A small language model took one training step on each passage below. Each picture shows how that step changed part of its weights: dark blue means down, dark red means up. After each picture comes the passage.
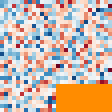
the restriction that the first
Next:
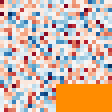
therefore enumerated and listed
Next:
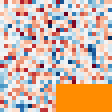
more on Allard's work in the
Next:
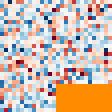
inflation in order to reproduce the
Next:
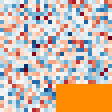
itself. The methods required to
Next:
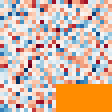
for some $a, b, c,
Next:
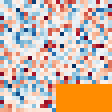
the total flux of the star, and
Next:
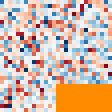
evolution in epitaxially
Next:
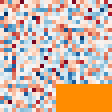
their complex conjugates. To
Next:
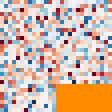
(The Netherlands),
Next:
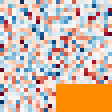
and enhance the security of
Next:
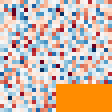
\ee As we mentioned,
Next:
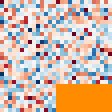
\right) \delta, \\
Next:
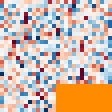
\le \sum\limits_{k
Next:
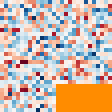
the same with multivariate rational
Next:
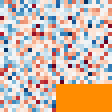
The current semi-major
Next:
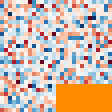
follows from the algebra that: \beq
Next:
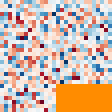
\) \begin{eqnarray} &&
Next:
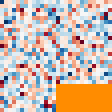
Aperiodicity.} For every
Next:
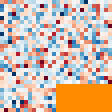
\int_K \phi_j
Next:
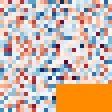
x^2). \end{equation}
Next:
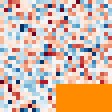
continuous function $f$ if $\nabla
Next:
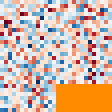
momentum resolution. In addition to
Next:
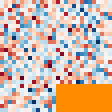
left side of the LBV
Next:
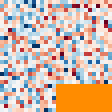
extended off $\Sigma$.
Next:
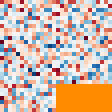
the right, then it occurs
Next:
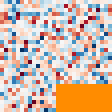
converted to two PDEs
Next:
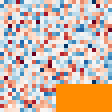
half of the NMC
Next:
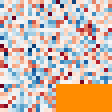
AGN dominates the IR
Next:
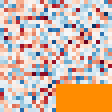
volume method to correctly
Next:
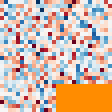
and $\vartheta_p$ are
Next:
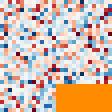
presence of scaling symmetry.
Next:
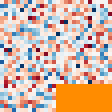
kept track only of
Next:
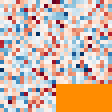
link $(\bm n,\bm n
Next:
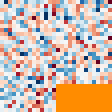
$k$ such that $q^k
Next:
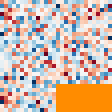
model to learn initial association
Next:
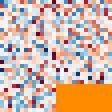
attainable bound for the effective
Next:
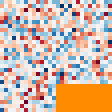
Diestel, R.,
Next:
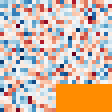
yields that the ranges of
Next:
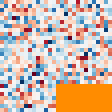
constraints formalised in the
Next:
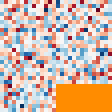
of the qubit-pairs,
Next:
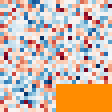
be the union of open
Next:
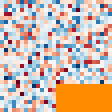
which implies a smaller jitter and
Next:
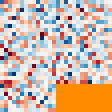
this to our Milnor
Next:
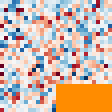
= 3~PeV, respectively.
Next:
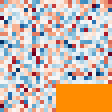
denoted by $\bar{\gamma}$ and
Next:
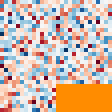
measure on the input space is
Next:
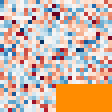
was found to host a magnetic field
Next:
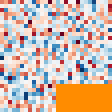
need certain subelliptic
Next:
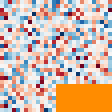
vertical epicycle
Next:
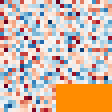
no longer quantized in
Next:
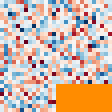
monodromy in this example is
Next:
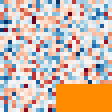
Let the stratum means be
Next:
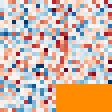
we require that the center of the
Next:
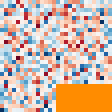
and Evolution.} Princeton
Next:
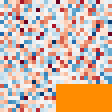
a steady fall of both
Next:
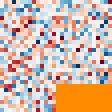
for the case in Fig. 14,
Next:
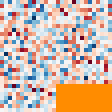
as temperature decreases. At
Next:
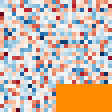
indices $I_0$. This is
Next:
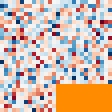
1]$, we rescale it as
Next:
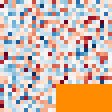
as $K\rightarrow +\infty$.
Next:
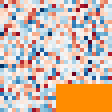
the fundamental group
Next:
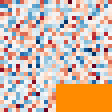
for $\alpha$ does not exist, the
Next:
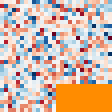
actually products of the
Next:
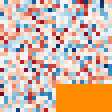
at different distances. (c)
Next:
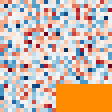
projective cocycle associated to
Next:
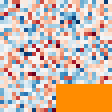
size of the largest component
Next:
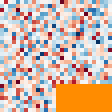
\ee We must examine the
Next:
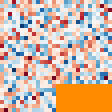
is smooth at $x$ to its
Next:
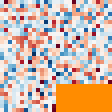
curvature) plane waves
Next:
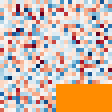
above solution extends to $t\le
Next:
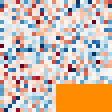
\geq 0$ tel que
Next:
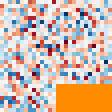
time and sublimation time as functions of
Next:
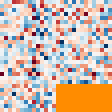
may be a transition within one
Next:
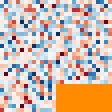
that this definition does not satisfy the
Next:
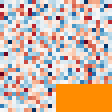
lines), coupled via a
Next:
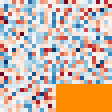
in the presence of SOC
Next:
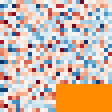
\cite{HMY}. Its
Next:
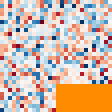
icut}: this yes/no
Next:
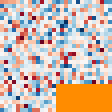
being irreducible
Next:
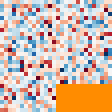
more rigid, similar to those
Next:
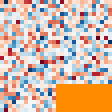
to the first paragraph, the equation
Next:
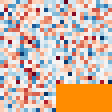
induction on $|u|$, the
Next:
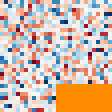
average fidelity obtained through 9
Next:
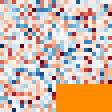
any random variable $\xi$, we let
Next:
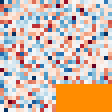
Intervention Design}
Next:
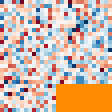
is colored red for each positive
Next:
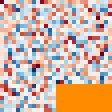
the observed event rate with pair production
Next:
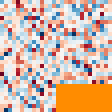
dynamics between two-level
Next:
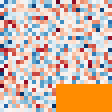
exceeds a predefined
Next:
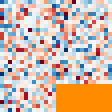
and gray squares indicate
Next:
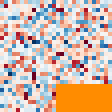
this requires some initial position and
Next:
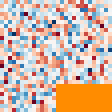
altered by the presence of
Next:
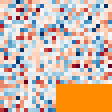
$\delta\in\R$ such that
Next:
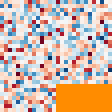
each element of the S-Box within
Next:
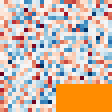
for the $O(\epsilon)$ correction
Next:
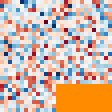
the slicing $\alpha$ and the
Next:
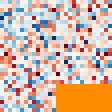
under the $b$ charge
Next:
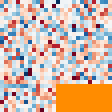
that the simulation data obtained for $D
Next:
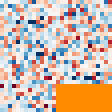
\cdot \vec B=0$ is
